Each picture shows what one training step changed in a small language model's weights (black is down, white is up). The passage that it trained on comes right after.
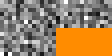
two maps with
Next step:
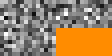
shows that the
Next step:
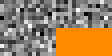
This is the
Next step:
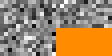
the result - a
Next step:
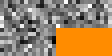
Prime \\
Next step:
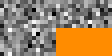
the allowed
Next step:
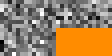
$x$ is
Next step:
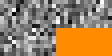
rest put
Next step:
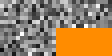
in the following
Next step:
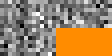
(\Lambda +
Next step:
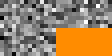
He proved
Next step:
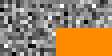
This leads
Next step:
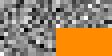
above. The
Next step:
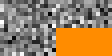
the solid
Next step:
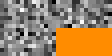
one obtains the
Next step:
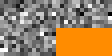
obtain now a
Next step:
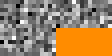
By our choice
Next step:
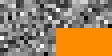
solution. This
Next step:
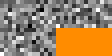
Work} We
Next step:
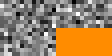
1 and all
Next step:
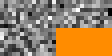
and (ii)
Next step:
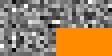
is even non
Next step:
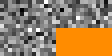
being a
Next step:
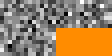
a monotone
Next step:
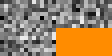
it suffices
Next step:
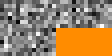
Thus, we have
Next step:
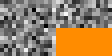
proximity and
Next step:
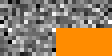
Denote by
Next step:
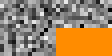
the paths
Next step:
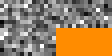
ERW are
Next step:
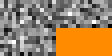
algebra} or
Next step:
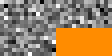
the free
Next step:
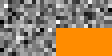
is 4-dimensional
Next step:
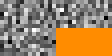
set of representations
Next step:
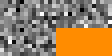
only the so called
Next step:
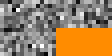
over $k$.
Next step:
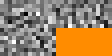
are reduced.
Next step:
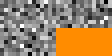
stability can
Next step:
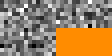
is given by the
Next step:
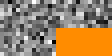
over ${\cal
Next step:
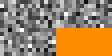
of ZFC
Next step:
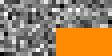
and describe its
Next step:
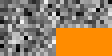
U$, where all
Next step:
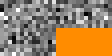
The cone
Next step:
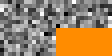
$G$, then
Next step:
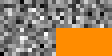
showing that the
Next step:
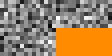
of the results
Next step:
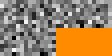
the new
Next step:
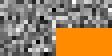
7 Numerical
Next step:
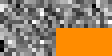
$x \in
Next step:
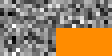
the context
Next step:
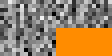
form of the
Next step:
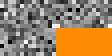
of generalized
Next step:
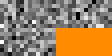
initial data for
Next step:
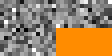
large scale
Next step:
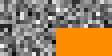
and $n$
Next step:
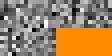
multiple of
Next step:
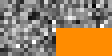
by inverting
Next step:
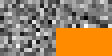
a symmetric random
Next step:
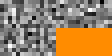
optimal control
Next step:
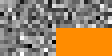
spaces as
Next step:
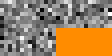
To go
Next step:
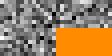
term: The
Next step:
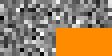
main theorem is the
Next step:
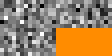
the following theorem
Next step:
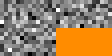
model has an
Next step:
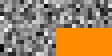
the integration
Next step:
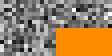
put such a
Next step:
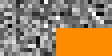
weighting sum
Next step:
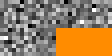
that the set of
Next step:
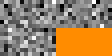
be ensured
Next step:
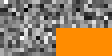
with equality},
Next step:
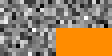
j$ and
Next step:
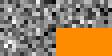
the zero section,
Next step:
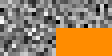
T$ is called
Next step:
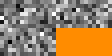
get \be
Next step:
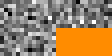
one even variable and
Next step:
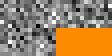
every }\ x
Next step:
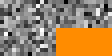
As $u
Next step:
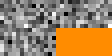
& \ldots &
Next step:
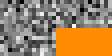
only some particular
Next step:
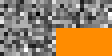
satisfying the
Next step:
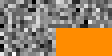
deposition models
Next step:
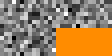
on functions by
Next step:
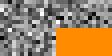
$M$ is
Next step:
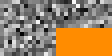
to the {\em
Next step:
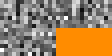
density is
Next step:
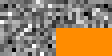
The process is
